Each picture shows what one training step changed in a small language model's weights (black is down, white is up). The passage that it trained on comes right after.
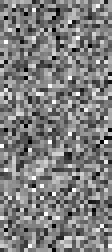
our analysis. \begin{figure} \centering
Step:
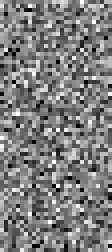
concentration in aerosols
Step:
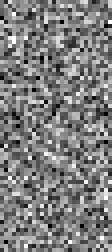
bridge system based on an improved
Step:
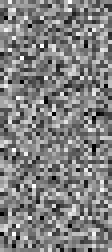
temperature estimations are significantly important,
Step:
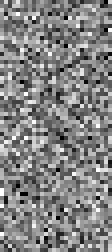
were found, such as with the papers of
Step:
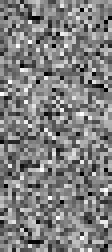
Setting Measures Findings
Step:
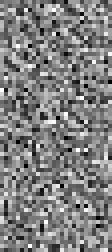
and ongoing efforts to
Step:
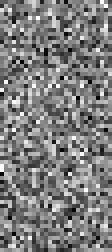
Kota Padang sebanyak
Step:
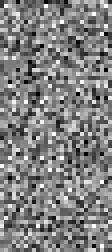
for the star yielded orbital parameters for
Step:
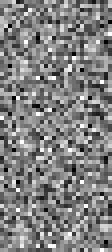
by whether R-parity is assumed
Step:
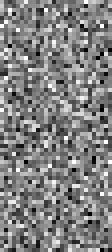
relatively volatile organic compound
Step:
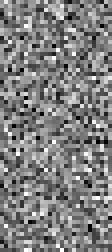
is not expected beyond very short
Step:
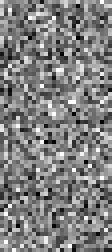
\notin C_*, b \in
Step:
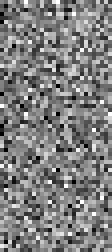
implementation of education and learning
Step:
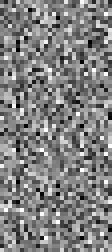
0.5% bupivacaine was
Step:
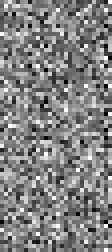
va 2015 yillarni qamrab
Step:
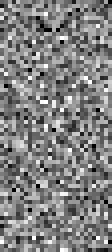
The membership of parameter K_P
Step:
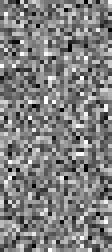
RTP real-time pricing
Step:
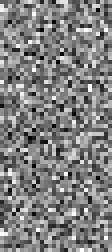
is another factor that can contribute to
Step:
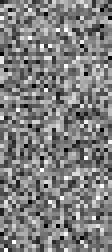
the original Hamiltonian
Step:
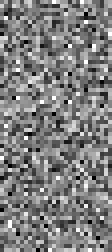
simply measuring different information contained in
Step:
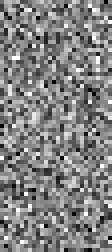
pretrained item representations to generalize
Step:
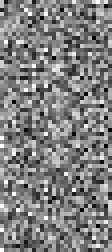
the first study showed that rate control
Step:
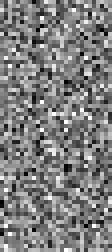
provides regular, high quality data about
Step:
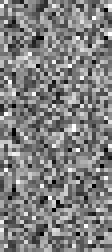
presence of other structures is also important
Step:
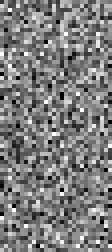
Cairo Alex Portsaid
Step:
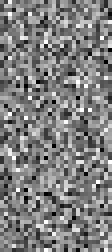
kiritilgan. Muassis:
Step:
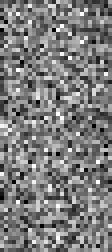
to Baldry et al, our
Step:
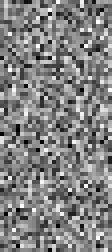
so'ngra Rezerford
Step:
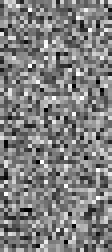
Comparison of (a) CN
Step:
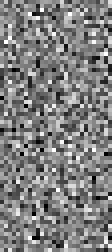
scales may not be sharp.
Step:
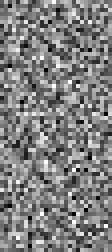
євро на день на
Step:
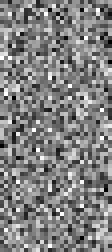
keng rivojlantirish
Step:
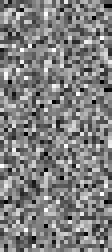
deactivation of an appropriate number
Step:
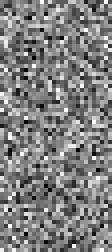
which the electric field component has been
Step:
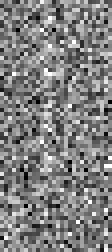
\bibinfo {author} {\bibfnamefont
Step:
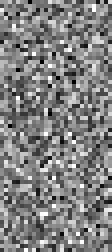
\par The search begins with the
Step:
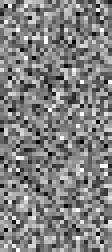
la montée des modèles de
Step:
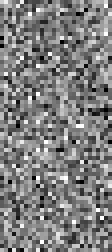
xuddi shu kolbaga
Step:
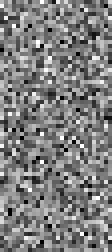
partially closed umbilicus
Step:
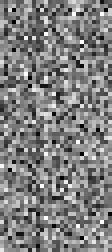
and $-\infty$ with applied
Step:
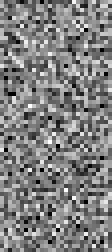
high-frequency price indices and can
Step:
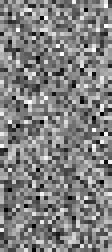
posent bon nombre de
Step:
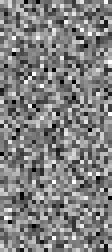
parte da água no
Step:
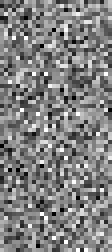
mica boards (Figure 16).
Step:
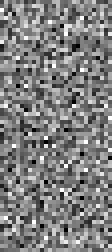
a reduced performance. Two RCTs
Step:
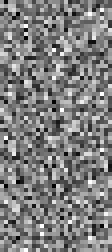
de responsabilidad limitada para los
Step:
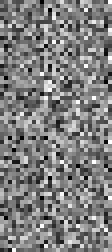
qoraning motam bilan
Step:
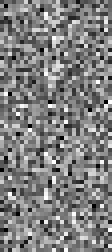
Methods Data were collected using
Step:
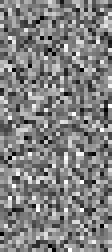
pengujian, diperoleh
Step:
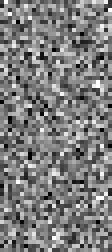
construction of the collapsed
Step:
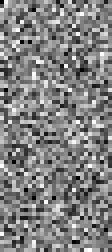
the close relatives of the deceased
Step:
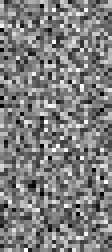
11 months of the science phase
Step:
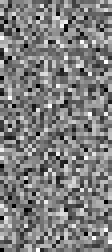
is broken down into different
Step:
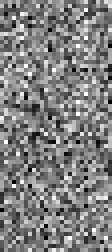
increasing monotone in I .
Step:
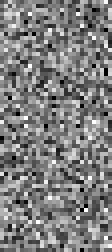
in all this territory, should be
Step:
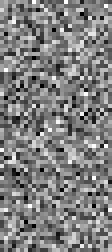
use a dedicated system to determine both
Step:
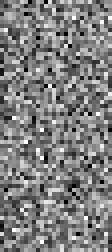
$S(k)$ is defined as:
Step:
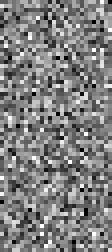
of AI Hya were computed using the
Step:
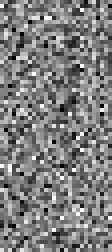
IV.- DERECHOS
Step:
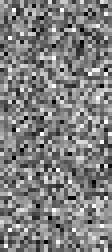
знаний, слабая
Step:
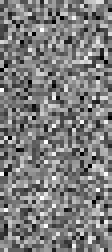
Social media diffusion and use
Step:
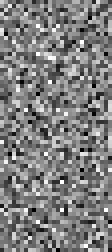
бошқа органлар
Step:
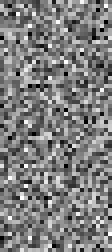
man (orant) suggests the
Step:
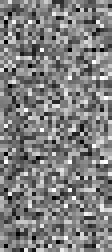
hyperideal [37] of R if
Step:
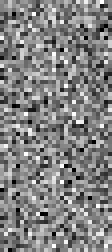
(Wilmot & Ones,
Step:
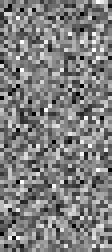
as a green sphere, Figure
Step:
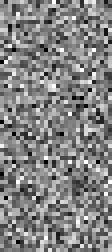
she'rlar yodlash va
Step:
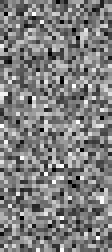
the PNS lateral view
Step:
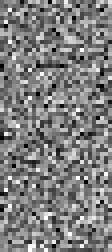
animals from the land 5.
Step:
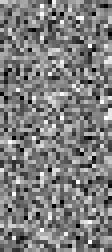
sem grandes prejuízos
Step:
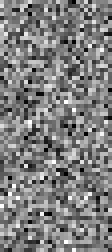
dynamic reordering to improve
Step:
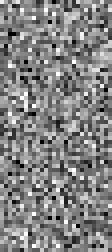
que, independientemente de la
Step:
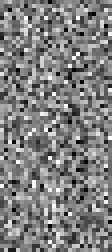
une éthique discrète,
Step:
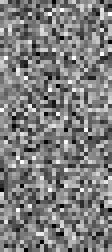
(mandatory, optional, or,
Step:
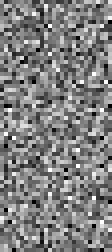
disrupt capital markets and erode
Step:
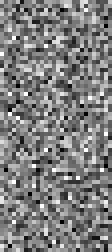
manfiy bo'lsa, bu
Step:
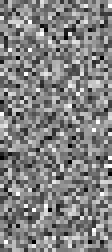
triangular matrix \bea
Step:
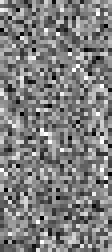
freshwater of the rivers
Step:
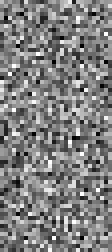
*Concerto Delle
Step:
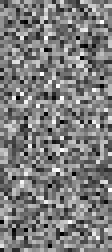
other hand, writing can only be
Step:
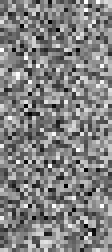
point (x_t, y_t,
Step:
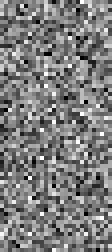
others online via platforms such
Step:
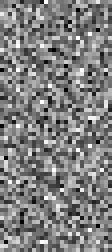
ключовим етапом у
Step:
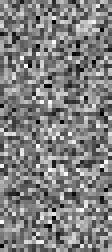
anterolateral right. f)
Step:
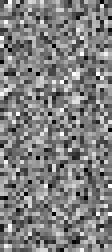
THE EDUCATION
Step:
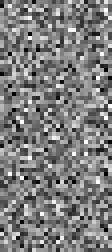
verband met het vertraagd effect van
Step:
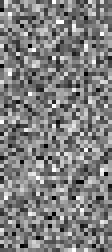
contexts. Peer support,
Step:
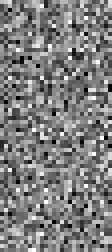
campanha. Ainda
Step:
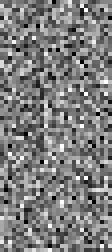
human beings, its "meaning"
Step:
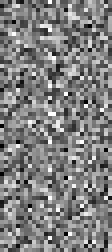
данный эффект
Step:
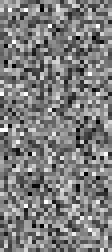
technologies have therefore placed a
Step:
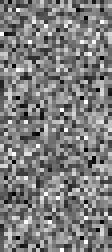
heavier (but still
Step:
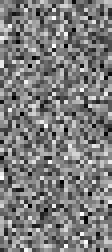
(höchste Stufe
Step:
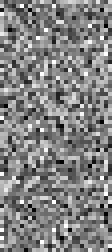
qiymatlar tushishi
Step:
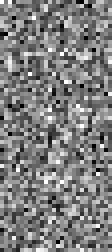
compreender melhor como a
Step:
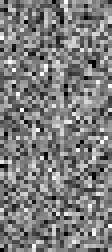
process could model tree locations in a
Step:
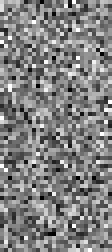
and the \emph{Leaky
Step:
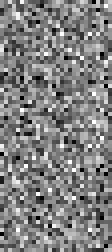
``` import networkx as nx
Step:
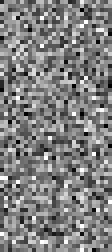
4ps. For 0.9 Supply
